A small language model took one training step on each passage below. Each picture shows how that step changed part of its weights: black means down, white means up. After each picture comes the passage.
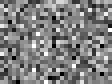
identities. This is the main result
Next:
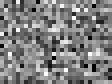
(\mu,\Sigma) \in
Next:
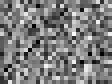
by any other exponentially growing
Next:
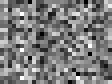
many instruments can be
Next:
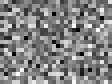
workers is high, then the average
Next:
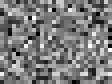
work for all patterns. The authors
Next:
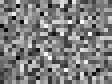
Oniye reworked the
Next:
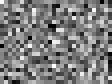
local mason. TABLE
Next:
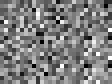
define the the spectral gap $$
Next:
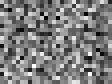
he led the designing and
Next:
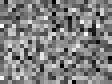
the object in a representation, will
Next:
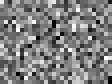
exceptional $n$'s cannot
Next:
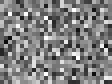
by following closed form expressions:
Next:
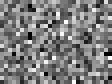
age of the nymph 21
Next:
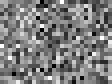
can weight interfaces with various
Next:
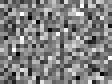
in 1991 with the introduction of
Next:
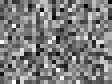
Sanderson, X.
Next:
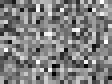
of rice grain.
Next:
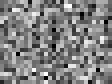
be a priority as the optimal
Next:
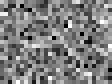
Japanese), which is
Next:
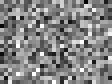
disturb the equilibrium in an
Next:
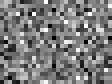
for their own dental care,
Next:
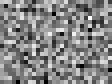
L, Guttman
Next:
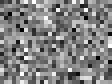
$\alpha$-path connected$\}$
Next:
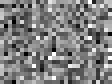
helper 1 (Th1),
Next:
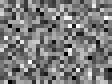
CNT aerogel is shown
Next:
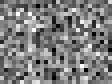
the associated multiplicative process vanishes almost
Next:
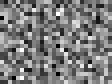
In so doing, it
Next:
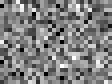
theorems were applied to the
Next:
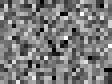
If $V$ is one
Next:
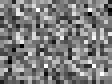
this winter.*”) and
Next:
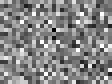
conflict management. Magama
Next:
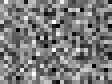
overexpression is not limited
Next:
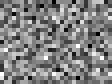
They created a list of ideas for
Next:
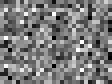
become more severe overtime.
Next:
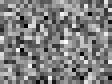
computation, we used the fact that
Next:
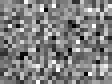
so that $F\rtimes
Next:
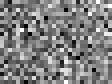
The higher the valency,
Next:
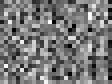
is harmonic. This is equivalent to
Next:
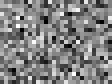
ANN is inspired by
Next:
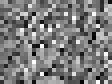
we provide some results about the Laplacian
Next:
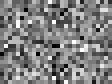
by the study. Important
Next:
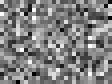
type of farming 7 -
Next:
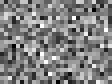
the corresponding category of users; their
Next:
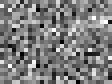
of view of separable integer partition
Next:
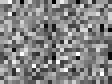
tN Optical thickness change
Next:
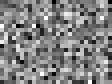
A., Riley,
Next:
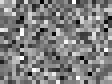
points $\Pic(v)$ are
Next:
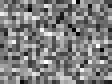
Jill Robbie,
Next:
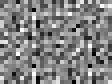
B B Parab, S
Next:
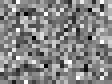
activated, fibrin is
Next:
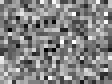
\cite{ronv} which
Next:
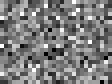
no conformal weights greater than
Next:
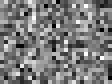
resulting intersection has at most $C
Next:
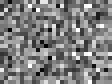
positioned slightly above the brain
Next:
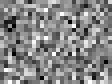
to its horizontal grid indices, a
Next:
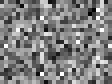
for a simplified seismic
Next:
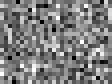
explaining its role in understanding
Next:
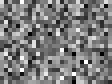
than others. However, it is
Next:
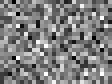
compact, and therefore admits a spectral
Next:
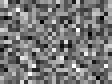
every 5 years. - Conclusion
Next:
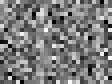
laws of large numbers for the noise
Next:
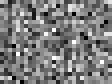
plot of the reserve factor against
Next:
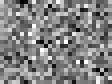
these skeptical questions
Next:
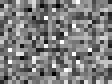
An acute angle, at the
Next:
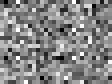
broadcasting; however, it
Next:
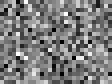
Lemma 2. *The same set
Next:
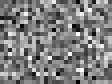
of generalization, although in some modeling
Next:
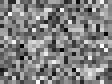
under any $\Phi\in
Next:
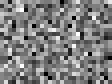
students less optimally understand the
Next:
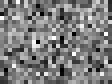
basis element. Now define an order
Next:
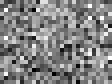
to the study of extinction
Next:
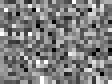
α and the pixel
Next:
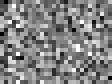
the Hausdorff distance,
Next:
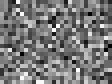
are not modules of intermediate
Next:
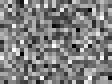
and $n \ge3$
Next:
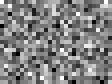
before, it is pictured
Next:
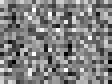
actual zeroth law.
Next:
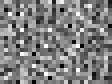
only freedom of decision, but also
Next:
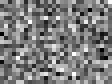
shocks and stresses upon
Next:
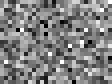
extended Peng's results to the
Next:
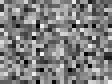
the Cijulang
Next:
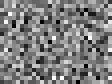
check if you include: -
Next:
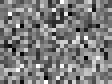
of a multivariate extreme value
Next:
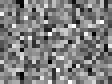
proofs avoiding hypergeometric functions
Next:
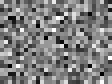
the reasons provided by the students for
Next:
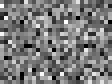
To deal with the radial part
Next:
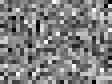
the case) were obtained in an
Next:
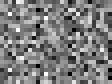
is conclusion (ii). Suppose
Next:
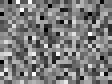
supported by ONR Grant
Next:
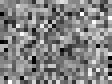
back to earth for immediate analysis.
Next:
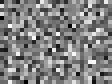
outside the Symbolic, outside
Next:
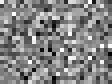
could decide if we assume independence
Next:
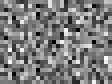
all curriculum materials, program outcomes,
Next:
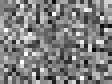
bounds in case of disturbance
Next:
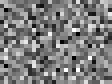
professionals [3,4].
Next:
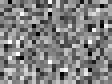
identify signal parameters, changes in which
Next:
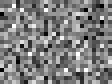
An essential choice in this algorithm is
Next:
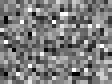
black})\longrightarrow 1,\mbox{
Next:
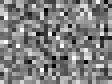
parasites. The global rise
